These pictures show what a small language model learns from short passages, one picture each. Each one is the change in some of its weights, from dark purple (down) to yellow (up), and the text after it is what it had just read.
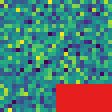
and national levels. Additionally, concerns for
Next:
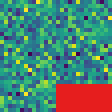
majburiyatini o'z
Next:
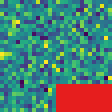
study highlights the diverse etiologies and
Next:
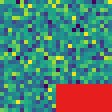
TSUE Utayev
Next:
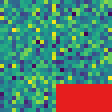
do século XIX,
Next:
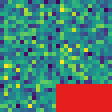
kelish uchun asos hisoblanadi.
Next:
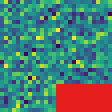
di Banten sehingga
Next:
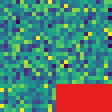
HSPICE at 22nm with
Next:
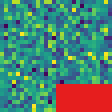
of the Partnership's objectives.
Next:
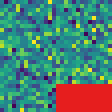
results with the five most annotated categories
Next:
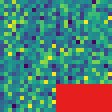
доступ до психологічної
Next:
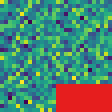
JOSÉ DE PARE - SAN
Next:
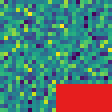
to the personal data privacy and protection as
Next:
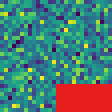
Start from scratch Yes Yes
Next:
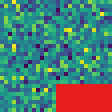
случаях, когда
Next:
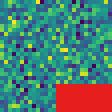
of other more obviously successful parts of
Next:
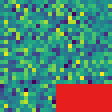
ориентации учебного процесса
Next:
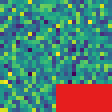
deductions on subsidized
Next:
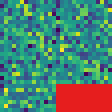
olingan bo'lib, ular
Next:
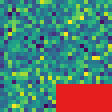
de date) ▪ depistarea
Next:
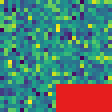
*lex superior derogate legi
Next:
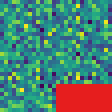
used both at the initiative of citizens
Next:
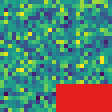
a szürkegazdaság
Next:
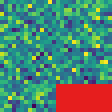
a low, flattened
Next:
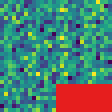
role of China in the security of region.
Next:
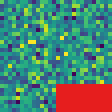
açısından önemlidir.
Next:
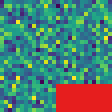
participarea activă în astfel
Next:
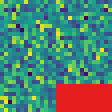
мужского рода и
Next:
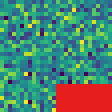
различных воспалительных
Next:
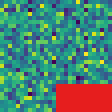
статье рассказывается
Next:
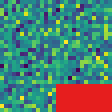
number of students in Indonesia interested in
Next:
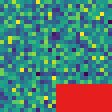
account, considering the relationship with the requirements
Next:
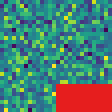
user interface design and layout creation
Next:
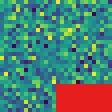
хаёллар..., фақат
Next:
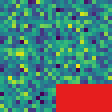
عملاً به این
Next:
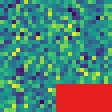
Good communities in turn help promote economic
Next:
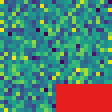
The last section concludes this paper and
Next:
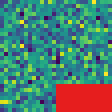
or pore system [17] without
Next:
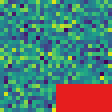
inter-individual differences in treatment response
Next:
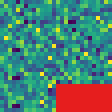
of 74.8% in terms of
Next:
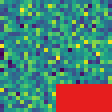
su grata predisposición y
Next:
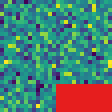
composite engineering on metal-ion
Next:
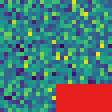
che della in sostanza le
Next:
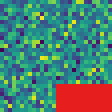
En nu is het wel zeer
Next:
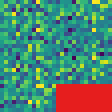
И ПРОФИЛЬ
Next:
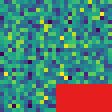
University, there are currently no existing studies
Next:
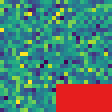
10. Sergeeva B.V.,
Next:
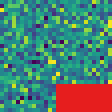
va operatsiyadan keyin
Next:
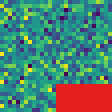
hiragana dan katakana
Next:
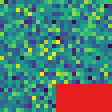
to 100.00% and remained at
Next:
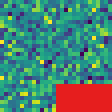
experiencing fatigue due to
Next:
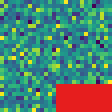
on decisions - Maintain ISMS
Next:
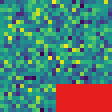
of a small park in downtown
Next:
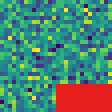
75 с епилепсия
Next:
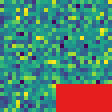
- Böhm, W.
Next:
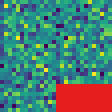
процесу, так і між різними
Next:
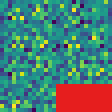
of Engineering and Technology,
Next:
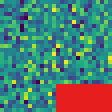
la fuerza para vencer se
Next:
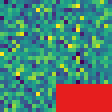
were measured. Categories of schools,
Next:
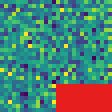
$(B \wedge A)
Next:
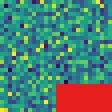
bestimmte Begriffe
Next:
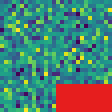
aim to provide insights in the overall
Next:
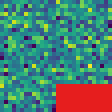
среднего предпринимательства
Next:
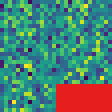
tayyorlovchi kishilarda ham
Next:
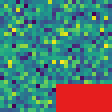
of their organization with respect to the competitors
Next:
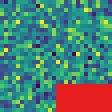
Marde², Priyanka
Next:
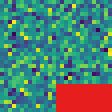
potential solution for future method development by thermal
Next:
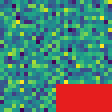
clearly show the increase in the demand for
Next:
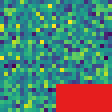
same coin. *Neikos*
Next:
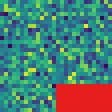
mavjud. Bo'laklararo
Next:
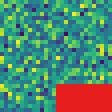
андар муттасил
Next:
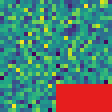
y visualización de cierto problema
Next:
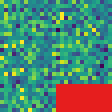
его плавностью и
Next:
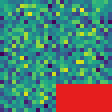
tozalash, eski va
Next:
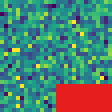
Sowole O.E &
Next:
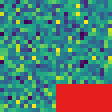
the Google Cloud Vision
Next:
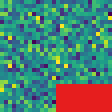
que compõem cerca de 80%
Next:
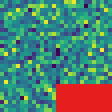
Posiciones*, vol.34,
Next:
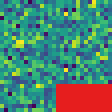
dapat dijadikan alternatif dalam
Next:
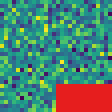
berish tarafdori.
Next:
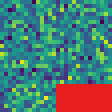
réussite pour cette session, passant
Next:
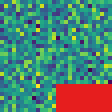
that incorporates symbolic, statistical, and
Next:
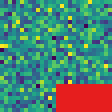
TAG [latest](#) Last
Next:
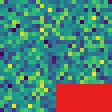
Penrith (Capital
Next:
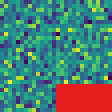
on the phenomenon of playing in
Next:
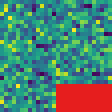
outside legal considerations. By contrast, working
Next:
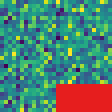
(baru). Bambu
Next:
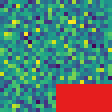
principle combines different equipment, which
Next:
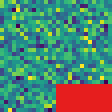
ва амалга оширилди.
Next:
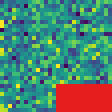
in COVID-19 Patients.
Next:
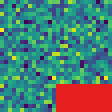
the second and three positions best results are
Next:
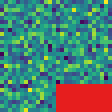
and thoughts based on the dynamics of
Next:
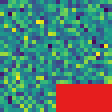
>30%. Some famous personalities who
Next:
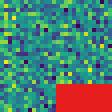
и способы формирования и
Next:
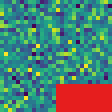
D. Solano College of Arts
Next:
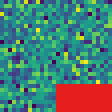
been investigated for the formation of
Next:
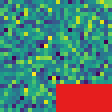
role in electrical distribution networks due to
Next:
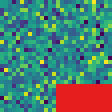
the keto-coumarin
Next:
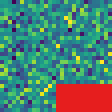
odamlarni binodan
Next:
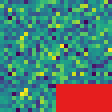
ainda, deixam de buscar
